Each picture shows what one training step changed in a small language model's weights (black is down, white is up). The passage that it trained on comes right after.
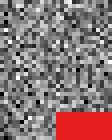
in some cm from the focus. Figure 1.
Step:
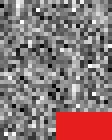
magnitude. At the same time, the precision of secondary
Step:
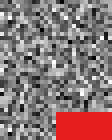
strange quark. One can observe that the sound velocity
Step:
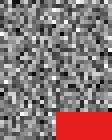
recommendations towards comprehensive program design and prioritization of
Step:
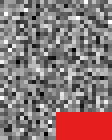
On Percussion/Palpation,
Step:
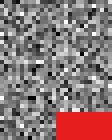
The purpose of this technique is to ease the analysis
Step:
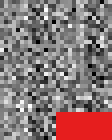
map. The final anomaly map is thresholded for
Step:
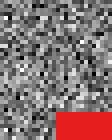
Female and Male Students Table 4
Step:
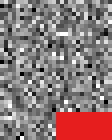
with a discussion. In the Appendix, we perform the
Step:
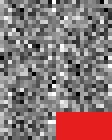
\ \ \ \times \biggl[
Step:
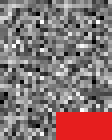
This scaling is robust to varying the flow Lorentz factor
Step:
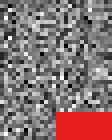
mass spectrum libraries NIST 05 and
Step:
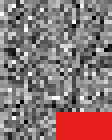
Two full episodes (each consisting of 100
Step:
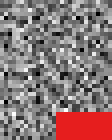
and Dept. of Physics and Astronomy, University
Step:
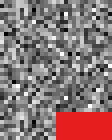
process in an extended space. In the following, we
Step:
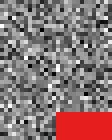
intraportal (intrahepatic), thus
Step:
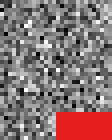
interferometric observations and spectroscopy. Models corresponding
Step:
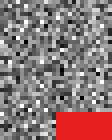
human intervention. When the journal interlinks these
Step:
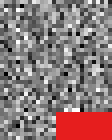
open areas of research. **Conclusion:** In this
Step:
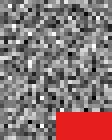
Cu_2Se cathode material
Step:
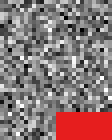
relation for the Binder cumulant, which
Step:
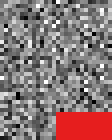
with *p*-dimethyl amino
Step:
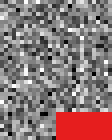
of low frequencies cavities, such as 650 MHz
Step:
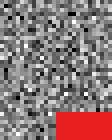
and behaviors. **Task 1.2.** will
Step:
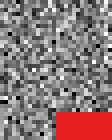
dichromate ions at 55° .
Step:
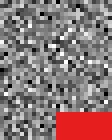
value of the continuous Benford distribution if and only if
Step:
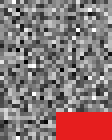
recovery algorithm under the Toeplitz model and
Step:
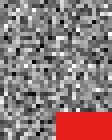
framework shifts to a data-centric paradigm and
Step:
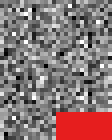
translation students at English Department (ED) at
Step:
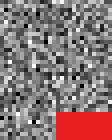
the string theory landscape, and an observation of one would
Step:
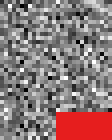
three components namely truth, indeterminacy
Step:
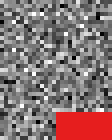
than 2 rats the study should be repeated.
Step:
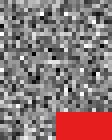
tree level such systems evolve to a configuration of zero
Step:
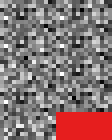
L L H L C31 M M M M H
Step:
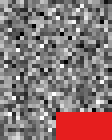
institute of Kerinci to initiate the
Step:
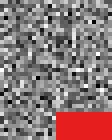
are not known by the Java environment and the database
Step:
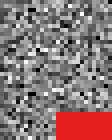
is compared with the DOS calculated by DFT (see
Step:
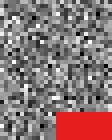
sites polluted with crude oil are oftentimes
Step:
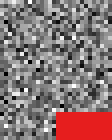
olio-yog' (oil),
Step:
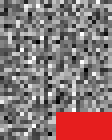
into the BCS superfluid region from the
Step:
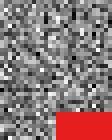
amplitude $\Delta T$ arrives at $\Delta
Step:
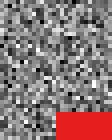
those which annihilate or decay primarily to
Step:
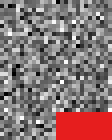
in AGN, further high-resolution
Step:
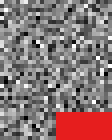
be improved simultaneously. ## 2 Method ###
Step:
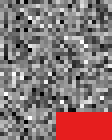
we have developed a EOQ model for a single
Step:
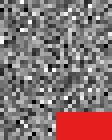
documentation of the phytochemical richness and
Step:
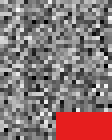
better life. Education opens doors and gives an
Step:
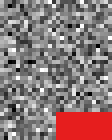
fall within the established range of the reversible reduction
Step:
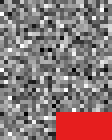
Availability} Data sharing is not applicable to this
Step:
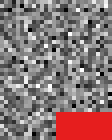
water and 'blue' water (diverted water
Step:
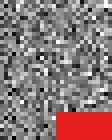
due to a limited number of control variables. These
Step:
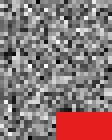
E_3 and E_4 a broad
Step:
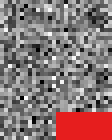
whether they differ significantly in \Tkin\ when compared
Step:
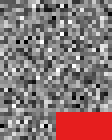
survey relating to noncommunicable diseases conducted
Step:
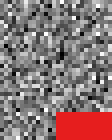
that we can all learn from this hyperbolic example
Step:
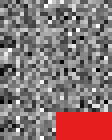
and the personal characteristics and the psychological state of women
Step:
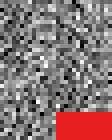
hybrid functional B3LYP at various basis
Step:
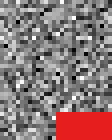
Irissou¹, Matthias
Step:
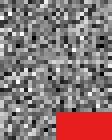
region $O$ (shown in blue) such
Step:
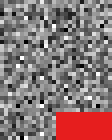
guided the study were answered using mean and
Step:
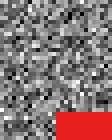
good health could have been more intense in such a
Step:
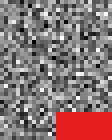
of the liaison-type brokerage takes
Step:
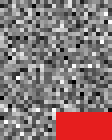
equation with infinite-mass boundary condition; Second, using
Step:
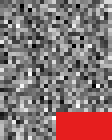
sectors. If there is no SUSY preserving
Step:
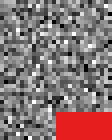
assumed that: - (1). Each bond was characterized
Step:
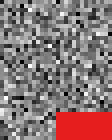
dominant azimuthal modes of the order
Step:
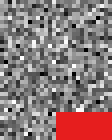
ellipse fit. They used a large test set which
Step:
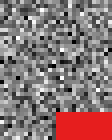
analysis that about 90% of bacterial infections respond
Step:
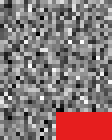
the crystal. If the pump wavelength changes, $\Delta
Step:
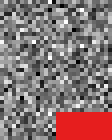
complications due to mothball abuse.
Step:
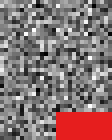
presence of RF 79 Mhz noise in
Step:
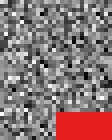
interview, Checklist and field visits.
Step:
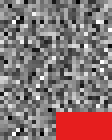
sector disposable income and private consumption. We
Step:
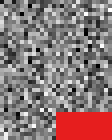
be understood by generalizing our model to pairing of
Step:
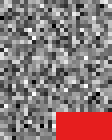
fathers’ education on the educational outcomes of the
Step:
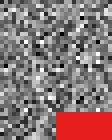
diagrams in Fig.~\ref{fig2}, and the
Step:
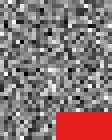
known as their \textit{relative entropy}, is
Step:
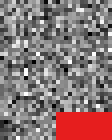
According to the International Labor Organization
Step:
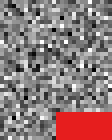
London model in the form of a
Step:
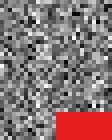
mandatory in documents on good scientific practice,
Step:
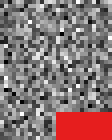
often stem from limited practical exposure and insufficient
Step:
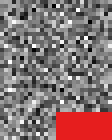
women needed plasmapheresis, two renal
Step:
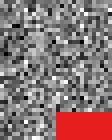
be derived in detail in a different way from the previous
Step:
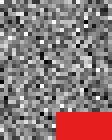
understanding of ordinary DP. A similar situation exists
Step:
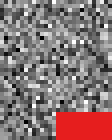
x}$) and the vector $\B \ell$ defines
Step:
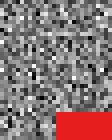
iteration for which the solution is stationary. We
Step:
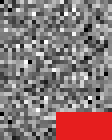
to be aware of the potential for eye
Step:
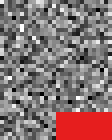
tests of roadside manual observation data shows that gender
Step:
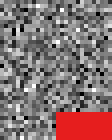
percentile of the actual CS values in
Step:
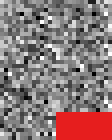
fit that does not include parallax. This formalism
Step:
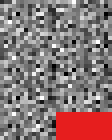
an important innovation for reducing healthcare delivery costs and improving
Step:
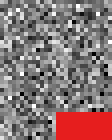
respective error bars in relation to experimental data are
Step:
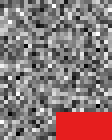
to Fig.~\ref{fig:architecture}. Due
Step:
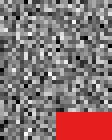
the most representative of the ZOU catalogue
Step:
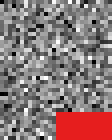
change of the electron density $\Delta n$ by:
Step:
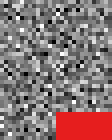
and identifying prognostic factors influencing disease
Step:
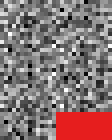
права и
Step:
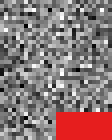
the verge when compared to Thermal
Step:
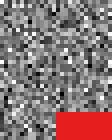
The calculation agrees well with the measurement. The right
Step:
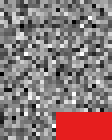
$n_3$, the time jitter noise of
